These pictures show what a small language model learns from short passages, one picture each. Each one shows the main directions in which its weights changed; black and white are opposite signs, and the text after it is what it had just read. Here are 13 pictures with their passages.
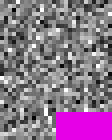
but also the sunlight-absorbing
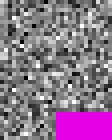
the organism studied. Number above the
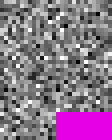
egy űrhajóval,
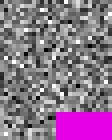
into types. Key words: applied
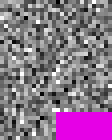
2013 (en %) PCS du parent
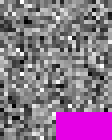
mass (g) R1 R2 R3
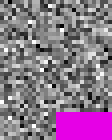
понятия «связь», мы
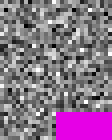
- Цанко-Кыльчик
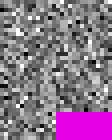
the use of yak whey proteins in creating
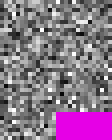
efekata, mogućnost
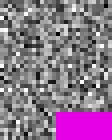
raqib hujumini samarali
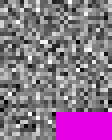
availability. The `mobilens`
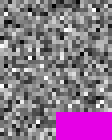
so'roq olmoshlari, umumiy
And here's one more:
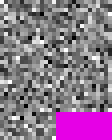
Важно понимать -- это не
